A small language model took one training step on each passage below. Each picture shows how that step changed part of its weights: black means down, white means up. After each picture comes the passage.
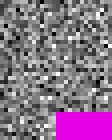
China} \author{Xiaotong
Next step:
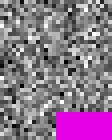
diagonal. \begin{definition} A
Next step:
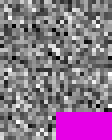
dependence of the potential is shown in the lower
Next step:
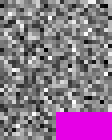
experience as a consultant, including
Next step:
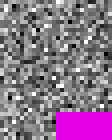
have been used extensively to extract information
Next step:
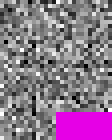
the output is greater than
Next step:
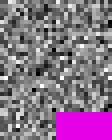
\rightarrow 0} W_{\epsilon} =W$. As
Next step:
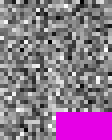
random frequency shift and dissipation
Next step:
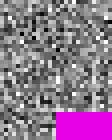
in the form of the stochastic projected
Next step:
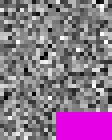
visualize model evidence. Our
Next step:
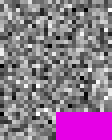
be the universal covering map given by
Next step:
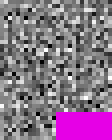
to 616, of which missing values
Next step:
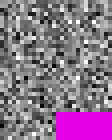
is defined as the standard deviation within the
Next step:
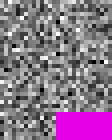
intelligence has developed two classic
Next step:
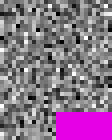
\to \YY$ respecting the
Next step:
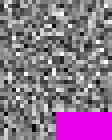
Let us regard $\tto_2$ as a
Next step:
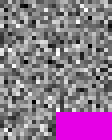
0. \ee Various different choices of
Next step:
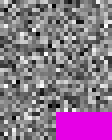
the complex plane such that $\gamma$ is
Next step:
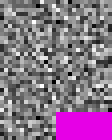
at $\varphi=\pm1$ exist.
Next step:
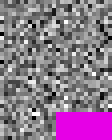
unity. The crucial point is that from the
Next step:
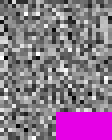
is proposed to be suppressed by equating the
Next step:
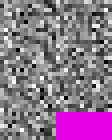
baryons in proton-carbon
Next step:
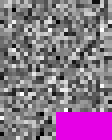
statements are equivalent. Each forces
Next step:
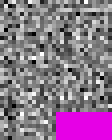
note that, for instance, continuum
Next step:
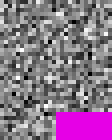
all other terms with a $t$ coefficient are
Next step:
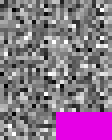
likelihood estimator of
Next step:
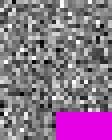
spin-flip nature transitions as
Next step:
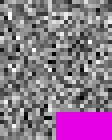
and Messenger in our case. It can be
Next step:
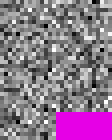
posterior distribution. Just like a
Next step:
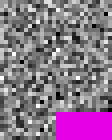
$A\pmatrix{1 \cr 1 \cr
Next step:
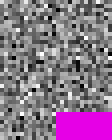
0$ at $T=0$. Suppose that
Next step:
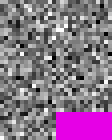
\demo The union $\gamma$ of the two
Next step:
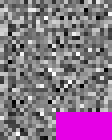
to $B\times F$ at $%
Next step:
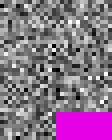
\uB is further equipped with an
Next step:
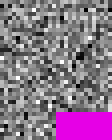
values. Even if we assume the observed
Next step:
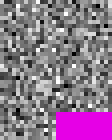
in the case of well-separated
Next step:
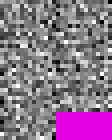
\pm 0.005$, and is consistent
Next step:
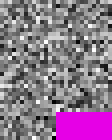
cube. These coherent
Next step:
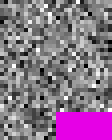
the jet/outflow gas at least
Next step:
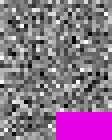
a fairly common convention in
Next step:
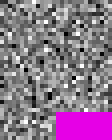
benchmark problems, if not all
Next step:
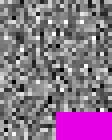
way. If our interpretation of the
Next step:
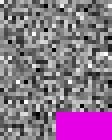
proper embedding, then \ $\varphi^*$ \
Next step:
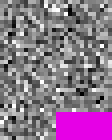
impactor, which is composed of pure
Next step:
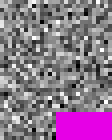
zero as $T \to 0$. In the above
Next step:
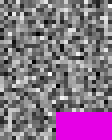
negative and positive z-components,
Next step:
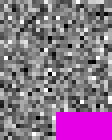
has $\rmor[q]=\alpha$.
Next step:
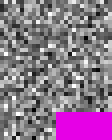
adapted linear frame is a frame
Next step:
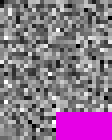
lemma follows easily from the Hodge
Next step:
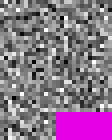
given in a canonical form and we extend it
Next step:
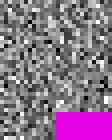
this point. To summarize, the
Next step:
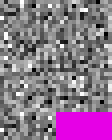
can also define an optimization problem of the form
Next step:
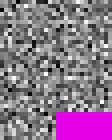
its dependence on the stacking of
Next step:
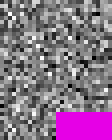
a neighbourhood of $C$.
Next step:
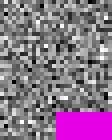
together augmentation and batch
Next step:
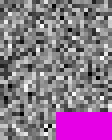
$\phi$ is a bounded function of the
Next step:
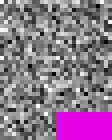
herself does although she has no
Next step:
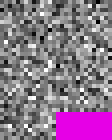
\label{hp10} \end{eqnarray}%
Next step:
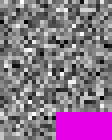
phase may ensue, but this aspect is
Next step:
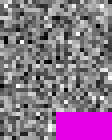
Therefore, without using a covariance matrix,
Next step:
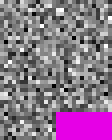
the results, we also suggest to estimate
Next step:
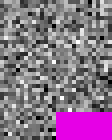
|\mathrm{d} x\leq
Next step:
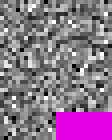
present paper), we follow a strategy which
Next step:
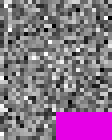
If the path $P'$ in $T \setminus
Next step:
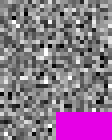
the free compression measures. In Section
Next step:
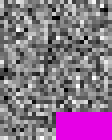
hand, the 1D atmospheric
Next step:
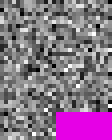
\cite{Beardon}). This shows the
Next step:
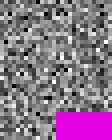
the German Ministry of
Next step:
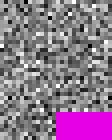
other Somos-6 sequences consist
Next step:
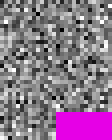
biasing the growth to a particular
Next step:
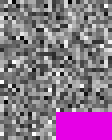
and their costs of derivatives as
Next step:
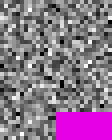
ML classes: \begin{itemize} \item
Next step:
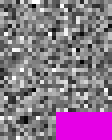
It is similar to that found for pure
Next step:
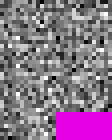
n} \rightarrow ({\mathbb{C}
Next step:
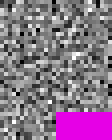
been extensively studied and refer to
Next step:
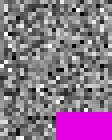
we can confirm that $g_{\rm
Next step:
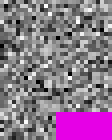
observatory over the coming decade.
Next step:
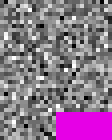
have an idea how the slow
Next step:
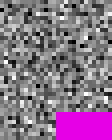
Hence we obtain \begin{align*}
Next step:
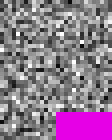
a_{\mu}$, can be a signal for
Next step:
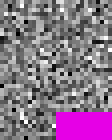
than that of the $W$'s, while in
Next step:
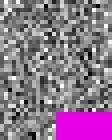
$\delta _{i<l}=0$ otherwise.
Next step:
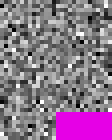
useful to partition the cells of
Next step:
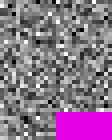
E^\times/E^{\times p}$ is generated
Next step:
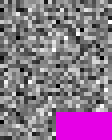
Fig. \ref{avlfr},
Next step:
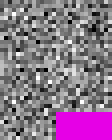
counterterms must be local polynomials
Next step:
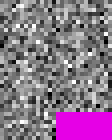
bunching effect, i.e.,
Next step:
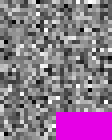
the above subfactor that produces
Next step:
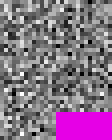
before, for the sake of fast
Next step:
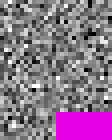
In particular, the difference is that one's
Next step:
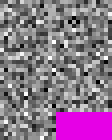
generalizes Werner and isotropic
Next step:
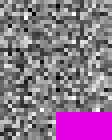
water sealed by linear alkanes
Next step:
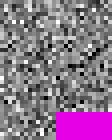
is much more pronounced and may limit the
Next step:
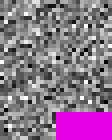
non-simultaneity of the optical and
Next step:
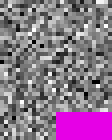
gyrogroup $G$ is feathered
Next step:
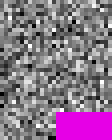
$\gamma_p(T)$ of a bounded operator
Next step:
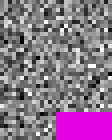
\end{equation} Clearly \[
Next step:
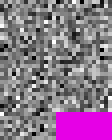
measures the spin component aligned
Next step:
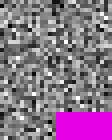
useful to detect packet losses
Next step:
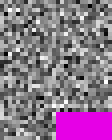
the $j$ dependence explicit in the error
